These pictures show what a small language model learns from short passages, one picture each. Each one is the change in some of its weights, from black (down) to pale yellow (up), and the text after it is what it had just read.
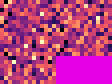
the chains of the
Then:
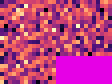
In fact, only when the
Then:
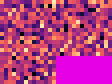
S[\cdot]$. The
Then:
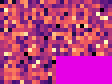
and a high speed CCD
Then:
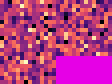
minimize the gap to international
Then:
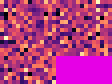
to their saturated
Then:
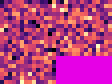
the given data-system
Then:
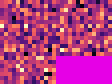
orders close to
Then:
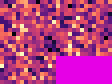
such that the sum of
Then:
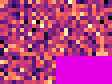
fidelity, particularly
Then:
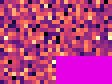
gf and the load used
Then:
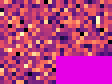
the write-up.
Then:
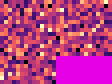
from EASs which are
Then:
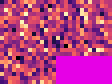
variables which the density is
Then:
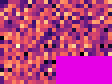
implicit meaning. Thus,
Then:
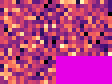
emergence of clear density
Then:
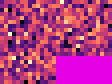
are publicly available as of
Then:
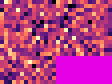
density of information that cannot be
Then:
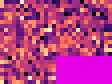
Ibaji Local
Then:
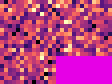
such as returning to
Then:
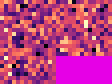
a language? Do you
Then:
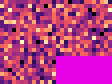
specificity to understand fully its
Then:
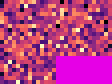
the corresponding completely positive
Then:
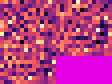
y Mode 10 Mode
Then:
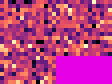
modes with support on the
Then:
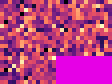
Economically, the
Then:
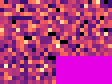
to ensure that pitch
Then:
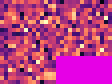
after optimization (see Figure
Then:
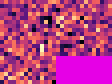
the integrand of the
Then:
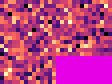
current} framework includes a central
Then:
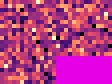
and does not wait
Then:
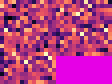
principle of patient
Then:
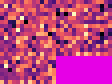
extent, by weak
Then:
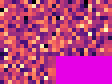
Phys. A {\bf
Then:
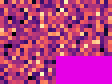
under 10 years of age.
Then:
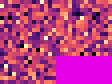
as none of these numbers
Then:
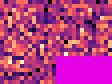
the fitted data using equation
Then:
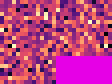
the disk is not the
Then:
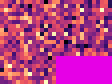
agrees perfectly
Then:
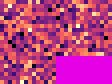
authors declare that there
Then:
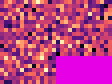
plays an important role in
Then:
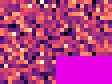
be kept for the
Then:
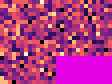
tomography images captured
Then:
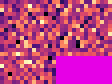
to Table 4.24 the
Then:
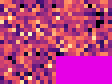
conversation as a
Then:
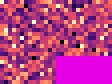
of these techniques leverages
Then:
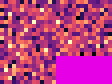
with the bilinear
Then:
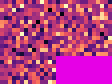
traits (yield and
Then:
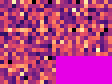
5 years who underwent
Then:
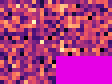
coupling photons with different polarization
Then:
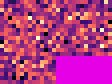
uncovered the primary user
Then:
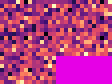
Depending on the different
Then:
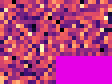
the intestine.
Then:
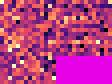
in various solvent systems were
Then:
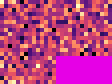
as the Transformer
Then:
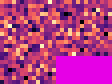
of MIBC
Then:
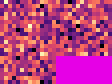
world Who love their
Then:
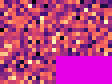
the city sustainability with
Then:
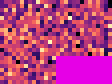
toward human progress, while
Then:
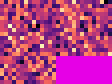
of valence orbits.
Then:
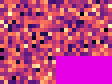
zero failure rate and minimum
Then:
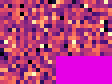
an urgent measure
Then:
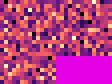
critical role in guiding
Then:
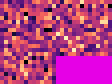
of supervised learning algorithm
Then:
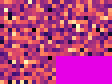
three major branches that
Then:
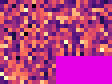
clinical practice which has
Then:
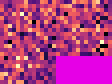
to be converted to
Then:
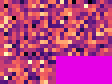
information, ASAL
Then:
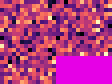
\no and investigate their
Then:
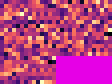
value under consideration, the
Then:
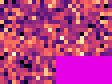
The next step is to break
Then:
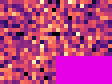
by his doubt about
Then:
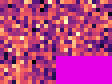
of the expressive power
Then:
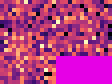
atoms are very close to
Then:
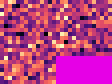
body of its definition.
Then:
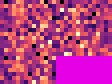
and 3, respectively, at
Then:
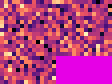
the beam-selection
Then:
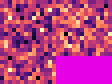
is also a sufficient
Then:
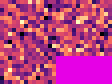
serve to be a
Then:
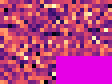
can be collected for
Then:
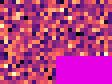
total diffusion coefficients into their
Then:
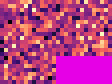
depression and only few studies
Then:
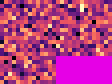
most people. There are some
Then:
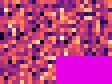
demonstrated not only by the participants
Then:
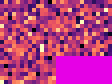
the acquisition
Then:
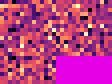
acidity on the
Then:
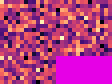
harnesses did not
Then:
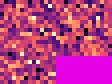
the optimal $\lambda$ for
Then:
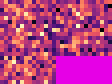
Thus, for future work,
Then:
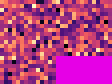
Store the output of
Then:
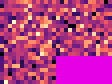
minutes, equals
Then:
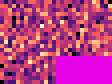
number of jobs
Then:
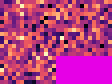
ratio to even exist.
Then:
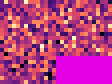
the brand is more
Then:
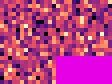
traceability and a
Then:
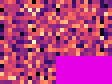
citizen engagement
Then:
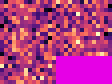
two parameters, the main difference
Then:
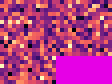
km) in the
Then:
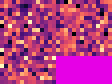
correlation functions), while the
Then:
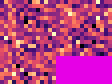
with resultant lung
